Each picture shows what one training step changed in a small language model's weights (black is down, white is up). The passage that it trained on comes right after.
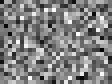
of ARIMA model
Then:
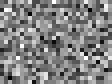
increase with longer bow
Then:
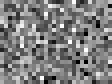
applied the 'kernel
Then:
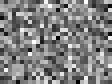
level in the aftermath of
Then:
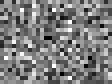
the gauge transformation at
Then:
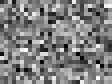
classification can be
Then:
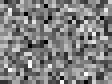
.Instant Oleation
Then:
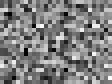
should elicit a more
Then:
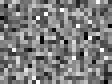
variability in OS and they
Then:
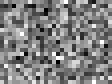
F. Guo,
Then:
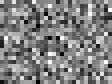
the varying needs of
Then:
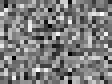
$m_c$ or through
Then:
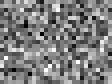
can be mentioned:
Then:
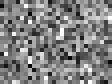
Keir Lewis,
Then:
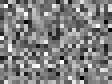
success and 25
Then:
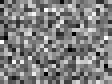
of considerable interest in soft
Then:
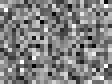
ran more quickly than
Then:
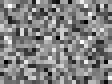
growing method. With region
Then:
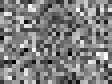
cut-off and the
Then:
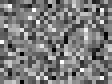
and find no apparent
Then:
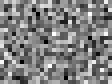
the secondary network relying
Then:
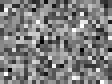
process, the residue was
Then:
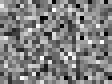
Niger Delta stem
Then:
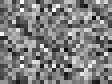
that occur both from within the
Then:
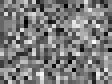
is reported to have low
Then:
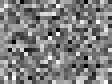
\label{beta finite
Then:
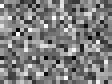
Storage is suggested
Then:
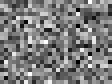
Krol # The influence
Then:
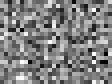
\cite{T. D.
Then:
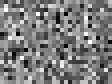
transforms an unstable
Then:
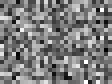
in patients with acute
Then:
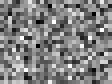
waiting time is
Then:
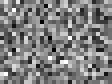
(2019) studied the
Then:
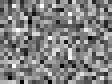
as a Reader,
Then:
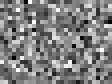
fact that anomalous
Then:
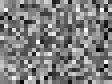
as potential candidates for
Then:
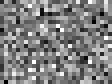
connected component of the level
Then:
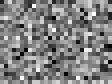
energy correlation -- which
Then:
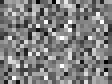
and (4) and also
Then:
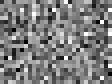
the main reason for
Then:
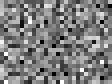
The case study separates
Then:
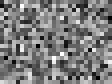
where each loss weight
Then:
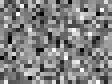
role as safe,
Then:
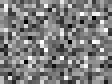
given by \begin{eqnarray}
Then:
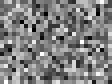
prediction horizon
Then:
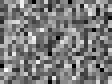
detection and management. In
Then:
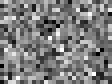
manuscript has been
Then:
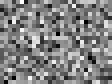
forest areas that are
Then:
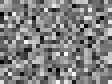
tool fails to be
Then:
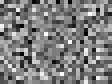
locating the lead to the
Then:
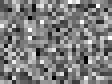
of the Partana analysis
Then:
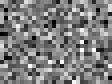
toolkits target
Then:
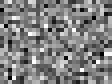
6th of March, the
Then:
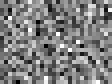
the agenda in national
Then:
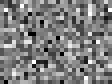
the radius of the WD
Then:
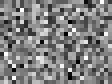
this discussion we restrict
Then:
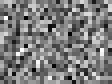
to identify π^+
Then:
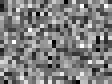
action which triggers
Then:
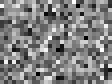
implicitly given by its
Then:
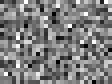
were assumed to form only
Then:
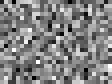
a better value.
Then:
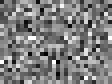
to the usual form if
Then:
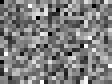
present in the field left
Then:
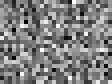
vanish, $\langle
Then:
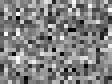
theory, our target
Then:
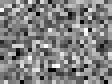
benign breast
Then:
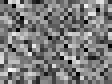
computation schemes
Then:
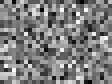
cluster. However, a
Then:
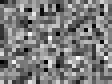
technical tools developed
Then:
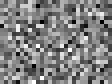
Type Specifications The
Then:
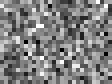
Basal nuclei
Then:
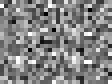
papers, images,
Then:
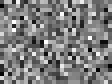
all violations). In model
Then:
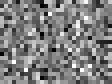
correspond to twisted
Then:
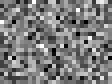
results for these and can express
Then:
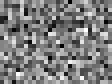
for better conservation
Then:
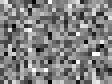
Na Slovance
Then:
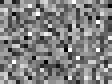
density matrix truncation that
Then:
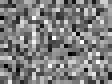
the induced attractive
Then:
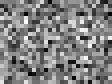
gantry robot has
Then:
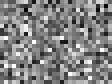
three emitter levels of
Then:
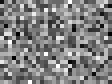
of 395 students from various
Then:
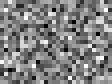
Only a proper linear
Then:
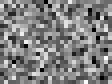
to standard deviations in both
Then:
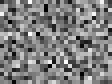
following properties for all partial
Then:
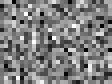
the development of large sky
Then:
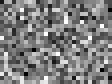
in the range up to 40
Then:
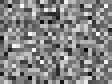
of materials of materials with
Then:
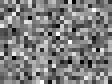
nano Ch-CA
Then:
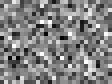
system with a Lagrangian
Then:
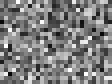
we expect the system to have
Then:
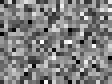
industry involvement.
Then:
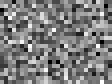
calculated from the 2D
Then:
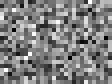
from the catalogue
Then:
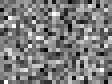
Deputy Chief
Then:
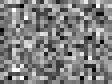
doing this, and setting
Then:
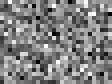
boson exchange between
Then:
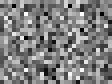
vector looks like
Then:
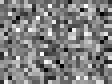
markers occurrence for
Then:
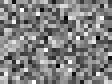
boundary with $N$, since
